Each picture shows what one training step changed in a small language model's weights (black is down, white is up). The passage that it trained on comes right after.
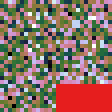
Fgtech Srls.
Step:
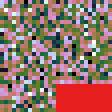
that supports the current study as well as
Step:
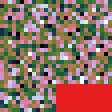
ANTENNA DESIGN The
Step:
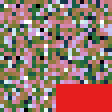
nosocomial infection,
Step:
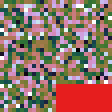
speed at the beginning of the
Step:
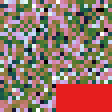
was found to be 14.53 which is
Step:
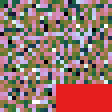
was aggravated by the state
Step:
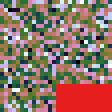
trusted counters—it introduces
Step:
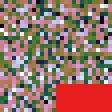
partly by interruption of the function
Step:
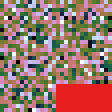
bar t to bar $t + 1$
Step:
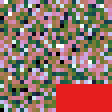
while others with smaller gaps experienced
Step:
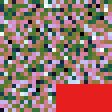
to experience headaches. Face mask
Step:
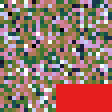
mm/min. For each material,
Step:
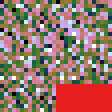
participants were recruited from one
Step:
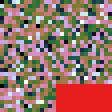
grid environments as a function of data
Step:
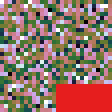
as well as by a fall in the
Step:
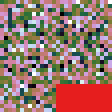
September 2nd, 2024 from
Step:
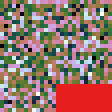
was collected using General Healthcare
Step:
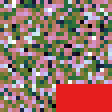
manually annotated for segments.
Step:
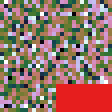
a subset of the GDR3
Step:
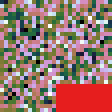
The ministry has failed to
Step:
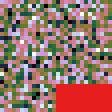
along the scaling reduction system; b)
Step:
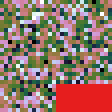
results agreed with Obi et al.
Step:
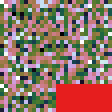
of the study, all the participants showed
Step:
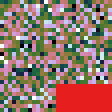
– the origin of the universe
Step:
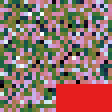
in PoC should have enabled
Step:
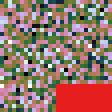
short essay. In 'Digital
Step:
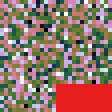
"Yes he was stone, stone
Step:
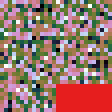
the sister projects implementation and
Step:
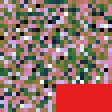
perform cultural and spiritual expression; they can
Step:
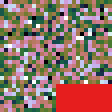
from neuronal noise [13]. This
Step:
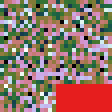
reduce development and productivity of plants.
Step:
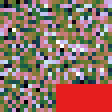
an effective and efficient influence and evaluates existing
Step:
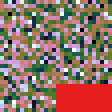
Aurangabad contribution of
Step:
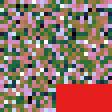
the presence of HBsAg
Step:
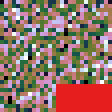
is: $$\frac{\partial
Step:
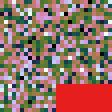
achieve it. - The starting point was
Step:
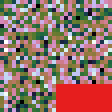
to adapt to the academic community and teaching
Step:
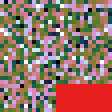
the user selects the light 1 then the
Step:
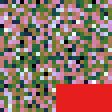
policy. The effectiveness of this approach is
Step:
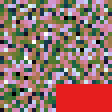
an indirect comparison with a study by
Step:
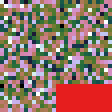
In the CANVAS program,
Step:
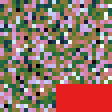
used to generate meaningful due
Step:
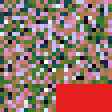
content needs to be maintained and archived
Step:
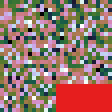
and Jacob Mundy,
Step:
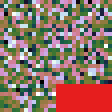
are given below— Addiction— The
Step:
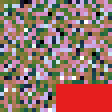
significant variations were noted in academic
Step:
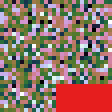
is of great importance in terms of academic and
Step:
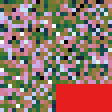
context of the construction sector will be discussed.
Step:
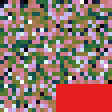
consideration of deterioration of
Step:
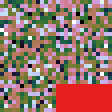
are on current date then all the 9
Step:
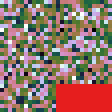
value added for its stakeholders. For examples
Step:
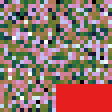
population, aging infrastructure etc. So its
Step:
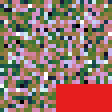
selected extended finger, or the
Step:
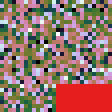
scientific community to achieve new milestones in
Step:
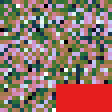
own biases and preconceptions.
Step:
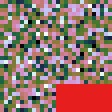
referees, these scores were
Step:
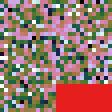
the youth between the ages of
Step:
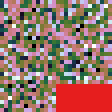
this goal, a descriptive research method
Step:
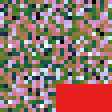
chain reaction of selling agricultural lands for
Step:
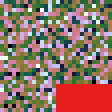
can get information using analogous value instead
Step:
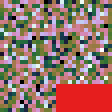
the latter have isolated molecular
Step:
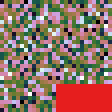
improving the quality of life of users and
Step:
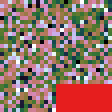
a collector through a gravel
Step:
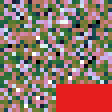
with nine students using voluntary
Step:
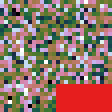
all stake holders much closer together
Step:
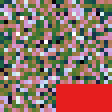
Modeling: Evidence from
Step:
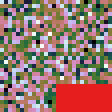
given entity (word, person,
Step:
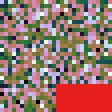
admissions, requirement of
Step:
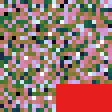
space missions, physics experiments, and
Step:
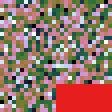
were found to be statistically significant
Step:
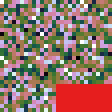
study, flaws in the existing implementation
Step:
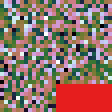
iface # i.e:
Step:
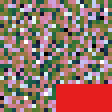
a damage threshold, and two progressive
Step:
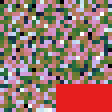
an example navigation task: name:
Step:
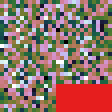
or greater performance and a remarkable better
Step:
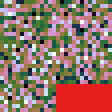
a closed-ended questionnaire, we
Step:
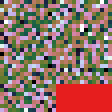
if they have not acquired automatic recognition
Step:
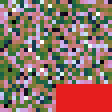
MARCXML - c.
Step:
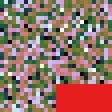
2017). Fish are vulnerable
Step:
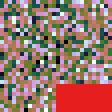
Engineering, Zhejiang
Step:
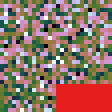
that the cable height from the ground
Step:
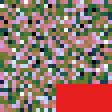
to appraise tutors' work
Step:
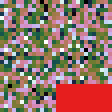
importance of addressing societal
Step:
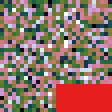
Figure 6 – Means and confidence
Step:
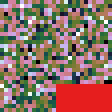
why the participants employed more strategies while they
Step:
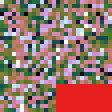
borrowing stood at
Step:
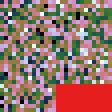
public health, and the limitations of the
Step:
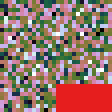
stakeholders, the victims might not
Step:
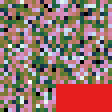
visual inspection of active-day
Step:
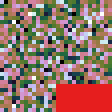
grammar and style checking.
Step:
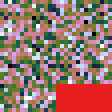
durable des touristes :
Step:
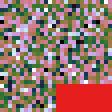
debt and equity:
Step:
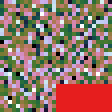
with potential for restoration is about
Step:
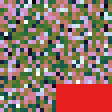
of cows are dependent on
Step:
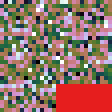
the seamounts in the
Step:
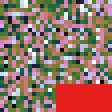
and Discussions 3.1
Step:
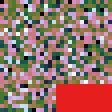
Physical Abuse: Did
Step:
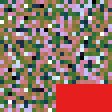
was placed in the beaker.
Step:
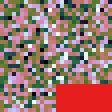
C₄-methyl protons to
